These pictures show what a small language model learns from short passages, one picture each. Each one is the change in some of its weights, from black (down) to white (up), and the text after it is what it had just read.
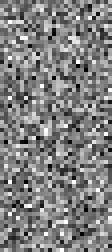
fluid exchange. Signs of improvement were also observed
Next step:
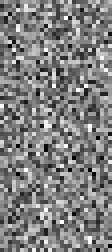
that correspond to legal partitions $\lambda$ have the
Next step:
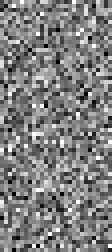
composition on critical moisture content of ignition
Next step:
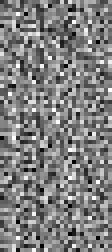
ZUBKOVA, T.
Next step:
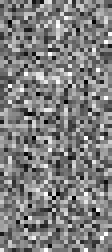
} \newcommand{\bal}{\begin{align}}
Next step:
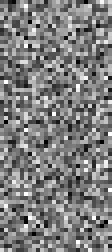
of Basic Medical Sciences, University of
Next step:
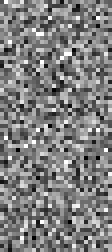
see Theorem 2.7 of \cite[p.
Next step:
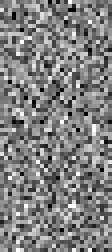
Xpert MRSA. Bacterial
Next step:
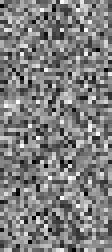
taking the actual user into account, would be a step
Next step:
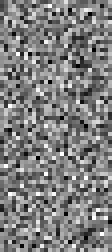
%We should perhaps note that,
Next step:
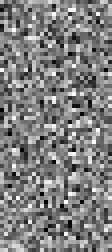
SEC; (c) based on the initial
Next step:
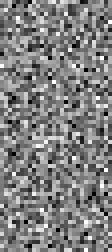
rabbit tendon transplantation model.
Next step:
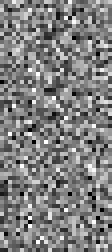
to $1/2$ so that the qubits
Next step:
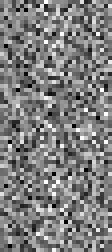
dt \right) dx. \end{align*}
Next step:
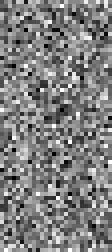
$m_s(\zeta_j)$ can be
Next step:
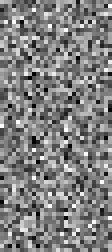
\par To further develop these readout techniques, more
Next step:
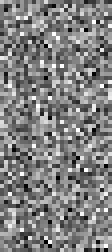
nanosuspension to enhance solubility
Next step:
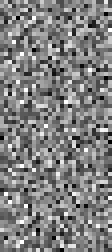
even though training set is mostly composed of standard
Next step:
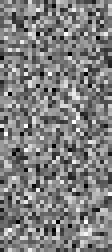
SS10 strains (Table 2b). The
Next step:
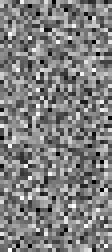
PIXE pristine cartridges
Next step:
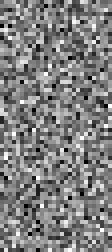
In \cite{GPI20}, the authors proved
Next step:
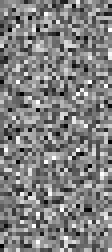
we have made is that the density in the region of
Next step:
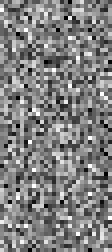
$p$ as a function of $\alpha$
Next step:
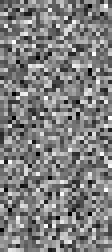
trained to capture the user’s intent,
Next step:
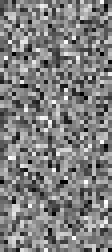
the Pontryagin product, which we shall
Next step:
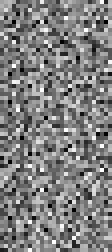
BIC penalized maximum likelihood procedure that jointly
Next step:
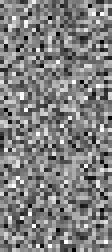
is everywhere! The New York Times
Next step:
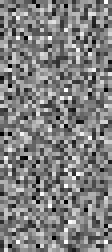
is more expensive than straight forecasting
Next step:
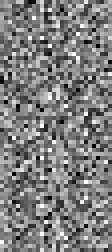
anomaly evolution and slight performance fluctuations, which cannot
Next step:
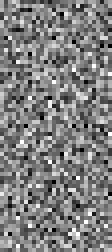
since 2011. The results provide valuable and comparable
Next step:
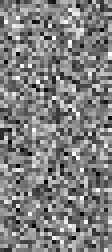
for a single exchange energy. A magnetic field tunes
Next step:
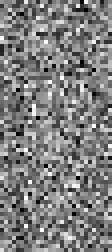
and students can learn according to their respective learning
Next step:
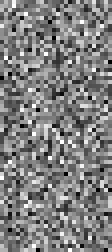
our consciousness and not directly in terms of
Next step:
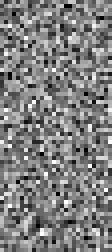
(CHSC) has been devoted to studying
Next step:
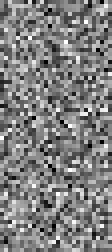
the Pioneer Research Project for
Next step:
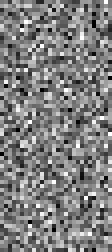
of sides (and vertices), the sliding orbits become
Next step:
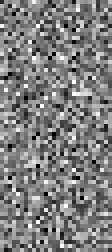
should include the \chpt\ corrections in the analysis
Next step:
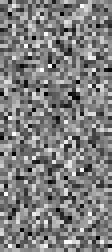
specifications of desired program properties. \as{This
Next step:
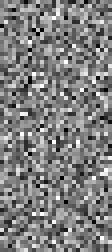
basic fuzzy intersection (minimum) we
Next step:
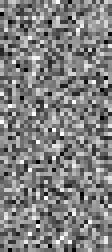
the effective cosmological constant epochs in such a
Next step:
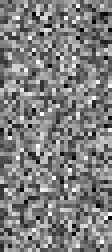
advanced “tribunal” workflow enable
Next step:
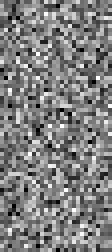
know from the peculiar motion of other galaxies
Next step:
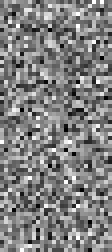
Objective: Mosquito are important
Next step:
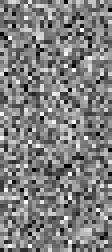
recent paper \cite{pons}, Pons has
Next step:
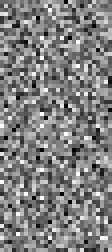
recently developed, exhibiting great potential in HSI data
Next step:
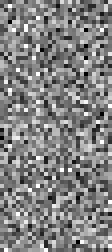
About lifespan of regular solutions of
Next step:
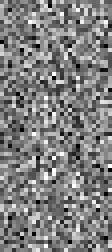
by a sense of purpose in life, also known as
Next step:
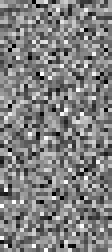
would provide per se an optimal ranking and dispatch
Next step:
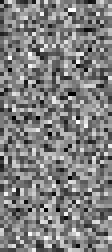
GC-MS, which were effective tools for
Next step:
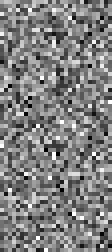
neutral pion $\pi_0$,
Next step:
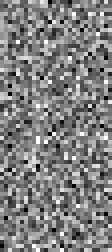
is formed in situ by oxidising the
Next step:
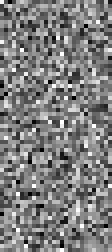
then typed down, using PCR, Gel
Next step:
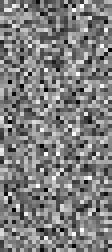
facility and transported to the laboratory in
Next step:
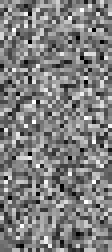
National Cardiac Societies, 2021
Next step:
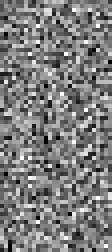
to simulate the full cluster or the high binary frequency
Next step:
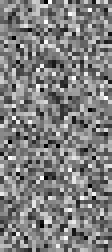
we symbolically represent by $\mathcal{K}$
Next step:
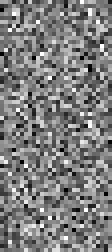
In Section 4 we use AdS/CFT
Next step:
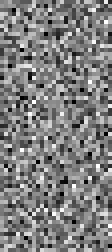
the case hypothetically corresponding to motivic local systems
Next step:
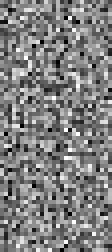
$B$ be any principal submatrix of
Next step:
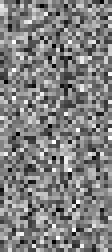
improving reading skills is Intensive Reading and
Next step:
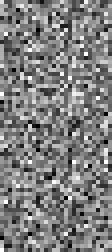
and B.-Z. Li. %\newblock
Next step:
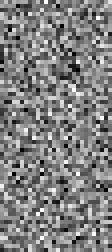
as a sum over the data points. However, only
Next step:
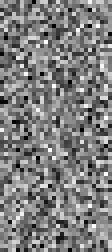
the reduced Planck constant, $V_{\text
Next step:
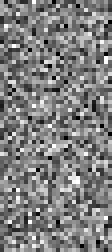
main focus of this study. The evaporating
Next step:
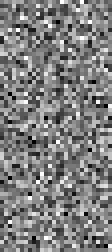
the same result would hold even when $\Phi$ was
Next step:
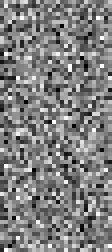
2 traces of summands occurring in
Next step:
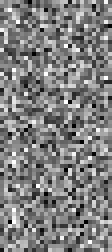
& $P$ \\ \hline \textbf{AD
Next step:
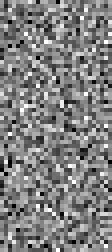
treated with either vermicompost or chemical
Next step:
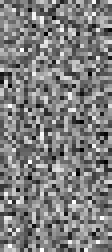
for Learning](#) principles which aims to eliminate
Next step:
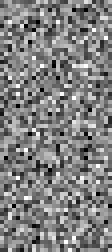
dead times can be modelled by perfect detectors
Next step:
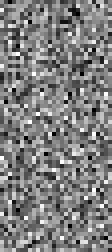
and Neumann eigenvalue problems for graphs. He also
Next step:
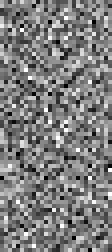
gives \begin{equation*}\label{eq:
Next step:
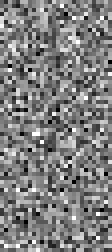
resonance fits in a single step. We studied
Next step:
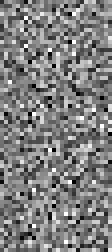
architectures. However, optimal strategies varied between
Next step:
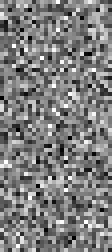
voltage measurement. Similarly, the $4$-Hz
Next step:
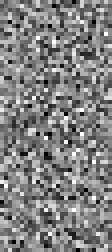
Muc dau tien %{\large
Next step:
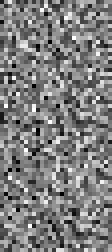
to general interacting many-body systems, the system
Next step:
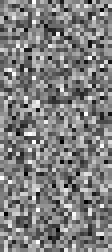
implementations of the algorithms in themselves and does not
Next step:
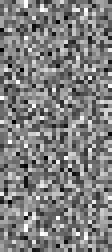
has never been observed in high-temperature
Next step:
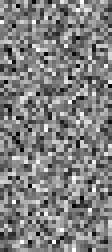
% is the number that will appear on the first
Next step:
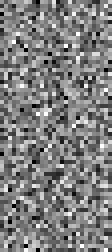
the angular velocity operator being talked in this
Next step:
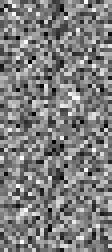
the exact translational symmetry of the lattice potential. In
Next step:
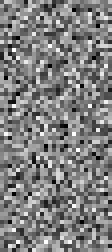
to the robustness of the system as the
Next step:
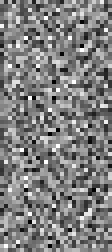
2mm Let us consider an alphabet
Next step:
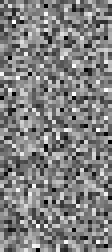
that this part is always the bottom one in a
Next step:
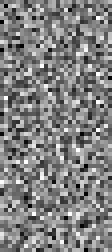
safe, reliable, and inexpensive method
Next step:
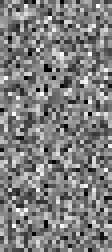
\mathop{}_{\textstyle \sim}^{\textstyle
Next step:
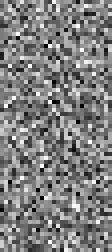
2010 [1]. Recent attempts to make
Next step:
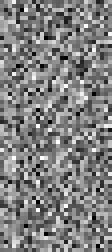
\qed \begin{remark} We would like to
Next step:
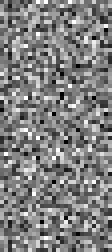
AI in public administration, with a special emphasis
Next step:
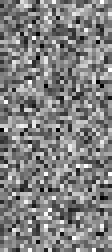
Azusa, CA, USA 5
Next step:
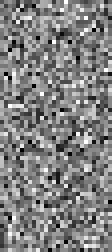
\emph{Constructions with well-bounded expected
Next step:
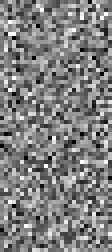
laterally hanging their arms
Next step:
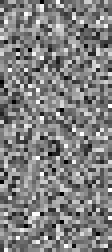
Analysis of the contents of pungent compounds in
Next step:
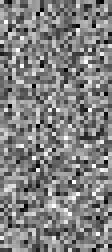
a Tertiary Care Centre
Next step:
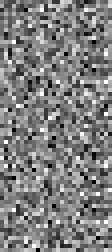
unsolved issues in condensed matter
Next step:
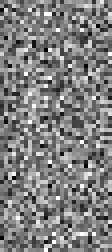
in the funeral when one lose their
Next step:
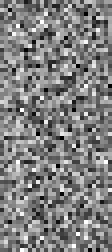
main result of this study was the detection of extended
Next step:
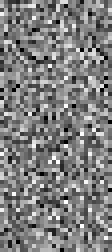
preventing the out of phase vibrations and
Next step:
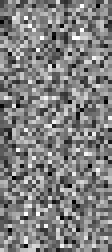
will be recorded in the proforma.
